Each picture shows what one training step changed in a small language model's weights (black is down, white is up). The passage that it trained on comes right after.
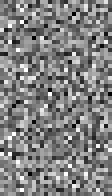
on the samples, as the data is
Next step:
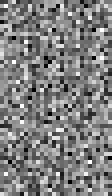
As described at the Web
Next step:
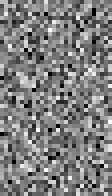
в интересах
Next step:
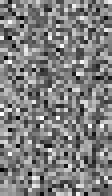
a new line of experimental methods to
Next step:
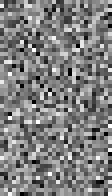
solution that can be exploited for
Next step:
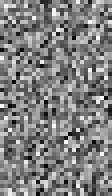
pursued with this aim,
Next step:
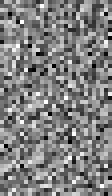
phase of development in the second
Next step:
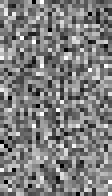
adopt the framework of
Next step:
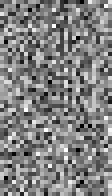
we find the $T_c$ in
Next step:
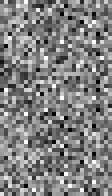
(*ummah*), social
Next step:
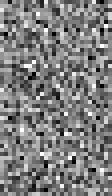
en jongeren t/m
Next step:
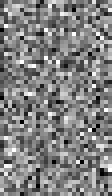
que se reseñarán a
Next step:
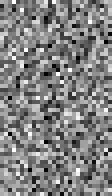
Scheme 2 The mass spectrum
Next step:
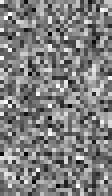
CP asymmetry, one would
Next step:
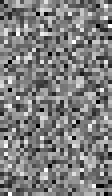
Mathematics stability theory
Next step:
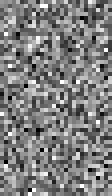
compute-intensive workload
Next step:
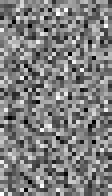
region. The 30 \%
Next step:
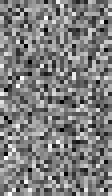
in favour of literary
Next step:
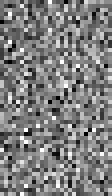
ўзига хос
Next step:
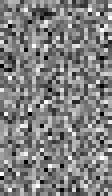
overall mortality was similar between
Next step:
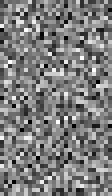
operating space” (SOS),
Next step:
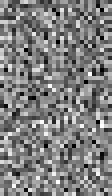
заботясь о нем и
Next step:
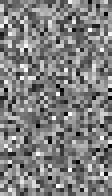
on $\varphi$ because the
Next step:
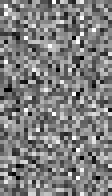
{\em e.g.} passages
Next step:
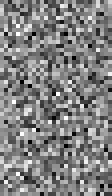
Small Loads*:
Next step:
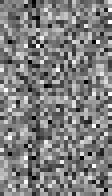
consult. Physical examination
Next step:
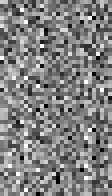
continuum surveys.
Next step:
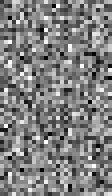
crítica que exponha com
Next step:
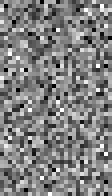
Similar examples can also be found
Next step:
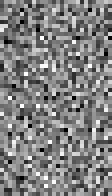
longitudinal velocity
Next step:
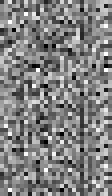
are needed to access the data?
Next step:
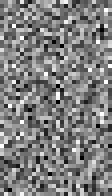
present the contributions from silicate
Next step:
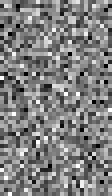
concubin, mai ales
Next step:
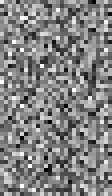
pediments denote the
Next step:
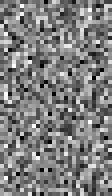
increases the characteristic frequency
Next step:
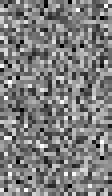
during flour development most of
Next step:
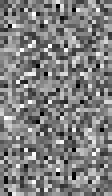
article presents a novel
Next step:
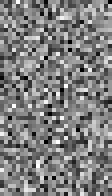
two hours per week in
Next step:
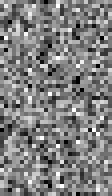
última reunião
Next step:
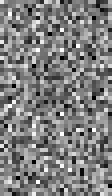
data access. In order to ensure
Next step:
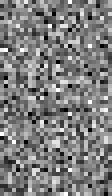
is subleading, at any
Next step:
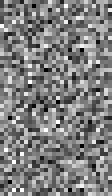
her intimate partner.
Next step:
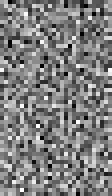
we manually read the abstract
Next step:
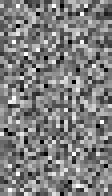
Where, through theoretical
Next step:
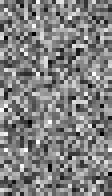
almost all $\sigma$ and
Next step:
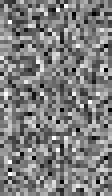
impact on smaller operators
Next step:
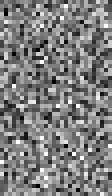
responses obtained, which also
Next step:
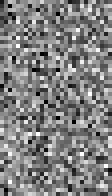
a: A) necessidade de
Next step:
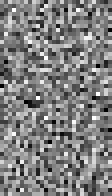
the old hospital
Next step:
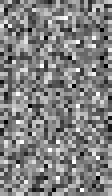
usual $\Delta F=1$
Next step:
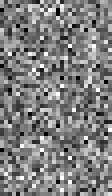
tayanchi sifatida
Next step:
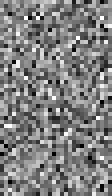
and the development of chemical
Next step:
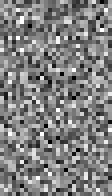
stated in the profiles, and
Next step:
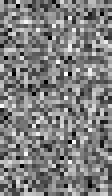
is considered to be new to
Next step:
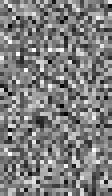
field dependence of the absorption
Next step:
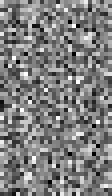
biri hisoblanadi.
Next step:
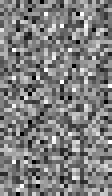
degli incendi.
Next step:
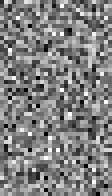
are incomplete (<
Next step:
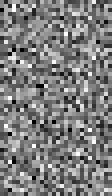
faixas etárias,
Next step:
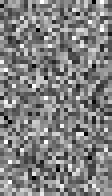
as engine of growth and
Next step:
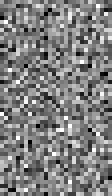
and local policy, to prevent
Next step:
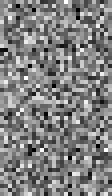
to flourish as consumers
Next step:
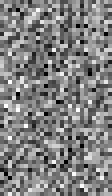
protein fractions of
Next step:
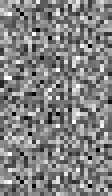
latar dan individu
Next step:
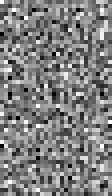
data objects. This increases a
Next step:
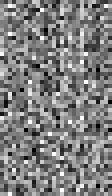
com estas propriedades
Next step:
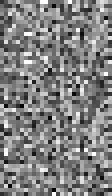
impacto do uso das
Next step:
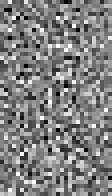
with the text "Clear
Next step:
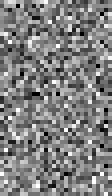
was mixed at an impeller
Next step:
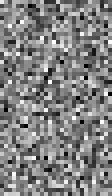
An example of a national approach to
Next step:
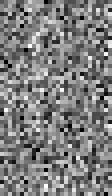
on ternary complexes of
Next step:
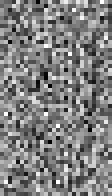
the growth in the increase in
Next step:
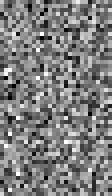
A recurrent injury was
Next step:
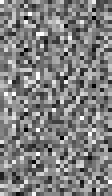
9th-grade students. The
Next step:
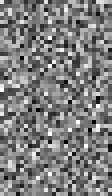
space, and the free evolution is
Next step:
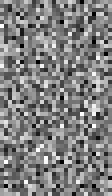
coefficient (α), and
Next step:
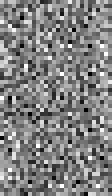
is constant and whose
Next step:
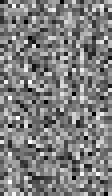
la interculturalidad como
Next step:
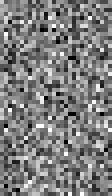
& 1 \end{array}
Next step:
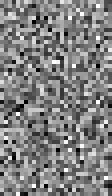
were not able to correct the
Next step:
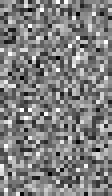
little force was needed
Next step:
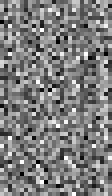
\cdot S(\mathbf{k}
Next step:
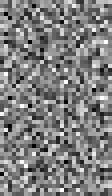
model[4].In this work first we
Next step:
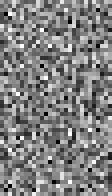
va shakllantiradigan
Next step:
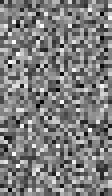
process operates at mild temperature
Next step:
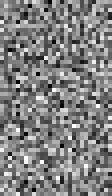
best one. In contrast,
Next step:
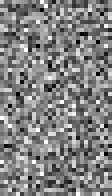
million stellar spectra
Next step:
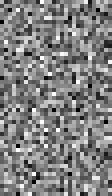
bilan to'qnashish
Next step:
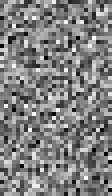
The electronic properties of the
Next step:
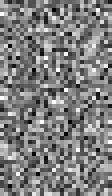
CPT system prototype
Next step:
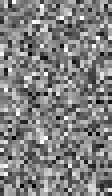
IrMn thickness further
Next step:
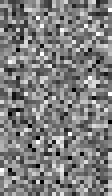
losses. Figure 6.
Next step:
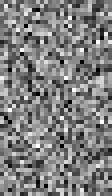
future research of a hybrid
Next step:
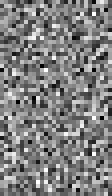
will even trigger an
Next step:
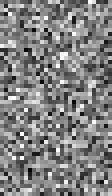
of the breakdown of
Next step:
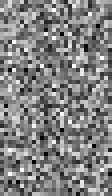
diretrizes de gestão
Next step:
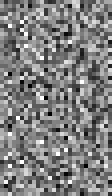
\mathbf{A} is the
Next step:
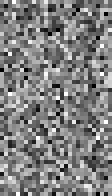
3 shows a summary of the
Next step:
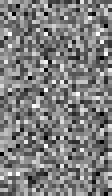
*Bacillus cerus*
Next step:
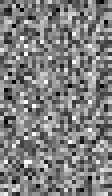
metrics. For each modulation
